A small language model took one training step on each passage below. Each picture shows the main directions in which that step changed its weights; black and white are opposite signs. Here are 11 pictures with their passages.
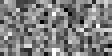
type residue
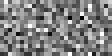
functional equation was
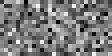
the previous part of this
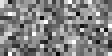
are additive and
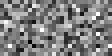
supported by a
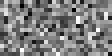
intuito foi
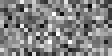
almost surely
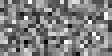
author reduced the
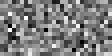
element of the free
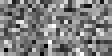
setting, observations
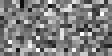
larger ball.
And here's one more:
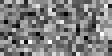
the loss of
